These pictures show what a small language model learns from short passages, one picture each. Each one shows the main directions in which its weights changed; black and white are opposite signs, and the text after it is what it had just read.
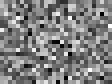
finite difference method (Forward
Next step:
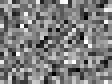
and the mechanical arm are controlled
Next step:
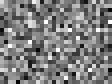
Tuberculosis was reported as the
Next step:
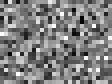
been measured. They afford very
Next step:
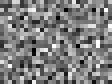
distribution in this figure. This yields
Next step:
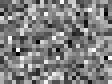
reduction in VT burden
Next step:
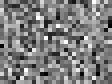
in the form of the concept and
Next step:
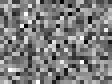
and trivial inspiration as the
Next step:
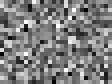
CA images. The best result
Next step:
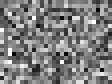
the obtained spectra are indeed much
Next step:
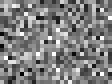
of our approach. The good agreement
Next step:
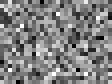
are implemented into a computer code in
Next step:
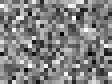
representatives was agreed to meet
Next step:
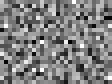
by many experiments and therefore a systematic
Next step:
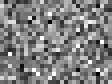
underdeveloped country can
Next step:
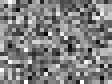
as much as possible. The factors
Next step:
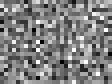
designs with Neural Networks
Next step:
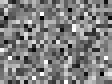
(ERC Starting
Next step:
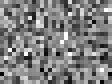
the spheroidal component similar
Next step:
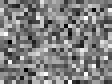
in the on-source window of
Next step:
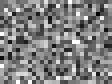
more fulfilling relationships,
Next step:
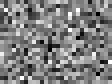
secret INR's hidden layer
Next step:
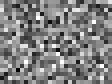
in \ocen\ and in
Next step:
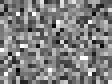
equations for the induced GWs,
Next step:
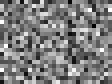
holistically, and randomly
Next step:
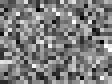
themselves and family members, and may
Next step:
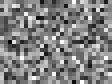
of the internal instructions based on
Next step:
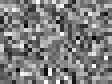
helpful in determining the shape of
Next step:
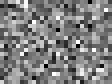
k_\parallel^2$, and
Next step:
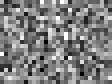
of plant quarantine and
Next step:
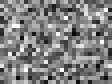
narrowest device. In all
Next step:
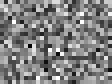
good platform to further study the
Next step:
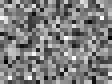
1. Material And Methods
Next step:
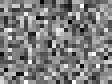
of the peaks (100),
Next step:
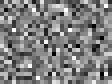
Central Asia. Over
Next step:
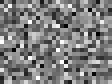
is absorbing if for every
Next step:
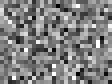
the LHC. This is an
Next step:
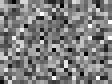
In figures (d) and
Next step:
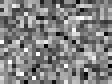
of green carbon. *Journal of
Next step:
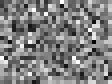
Poppe zum 60.
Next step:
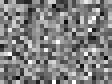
aspect of the problem much easier
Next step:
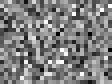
del Paisaje y
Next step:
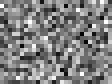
AVAILABILITY Data
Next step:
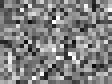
Perkin- Elmer).
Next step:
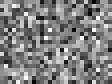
of the clinical and pathological
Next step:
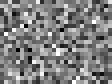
and development steps of the Dick
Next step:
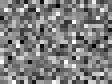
Indian Institute of Science,
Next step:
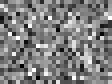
The analysis of the metaphor of
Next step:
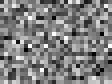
of insulin. Type II
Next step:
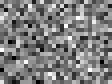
Annual Statistical Report
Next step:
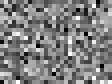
secure and threat protected
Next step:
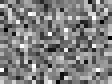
Kano (Kano State).
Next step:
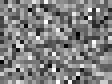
be a distinct factor of analysis in
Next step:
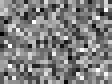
acid aroma was observed.
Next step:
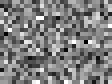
have been proposed to prevent models from
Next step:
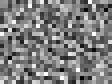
line instead of using verbal
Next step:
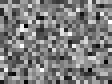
and clusters of: (c)
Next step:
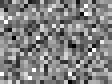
protein folding dynamics or
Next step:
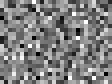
Dose Camembert
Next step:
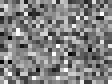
sources for processing. Real life
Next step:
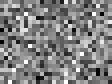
of $\chi_i$ is
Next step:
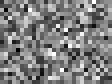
fluid dynamics and compared with the experimental
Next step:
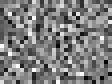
the entire Brillouin zone
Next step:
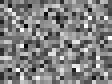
The inflexion point where the
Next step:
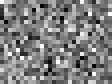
& Research in Chemistry,
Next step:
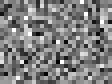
disk within a cubic box
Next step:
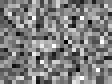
the magnetic field's inclination angle
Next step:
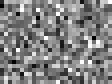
analytical, however inept in
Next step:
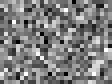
further cooling to 50 K. In
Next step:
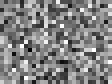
by reverse budding from the
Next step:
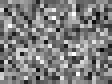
it, and develop new skills and
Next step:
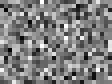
has also taken into mind
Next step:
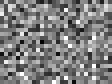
spherical distributions maximize the
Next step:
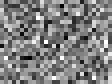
in these regions can lead to reduced
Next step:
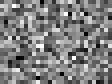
of reducing leakage power has
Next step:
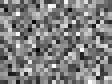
regions does not need to be the
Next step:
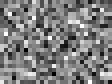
the performance gain increases with the number
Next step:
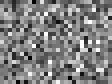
submitting accurate and reliable reports
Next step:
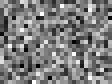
(CDW) phase in two
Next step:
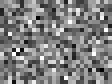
that the vertex of rank t is
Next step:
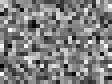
routines tend to be more
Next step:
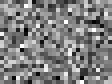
than unstrengthened
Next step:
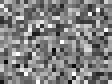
performed most experiments with the support of
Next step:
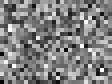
to $0$. As we can
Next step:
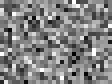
to the purpose of the calculation.
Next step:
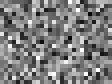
this test, a model house was
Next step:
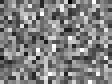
and I also had to play
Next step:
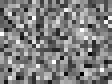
the optical axis, depicted in
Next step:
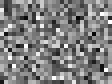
for reasonable functions $f$.
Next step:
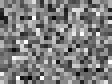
a complex multi-stressed
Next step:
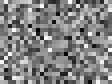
rest-frame blackbody
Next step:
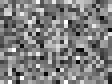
they're facing a problem
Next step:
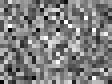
it follows that $K_{\psi
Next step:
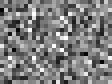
the Arnold web.
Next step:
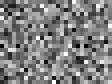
beyond the SM. Among these
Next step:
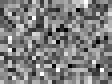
the unique phases of matter formed through
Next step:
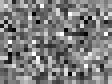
to ITA on right side
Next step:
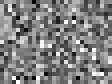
two specific values of $k$,
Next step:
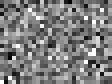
move outside the city or to
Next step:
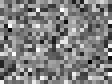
himself supervised it
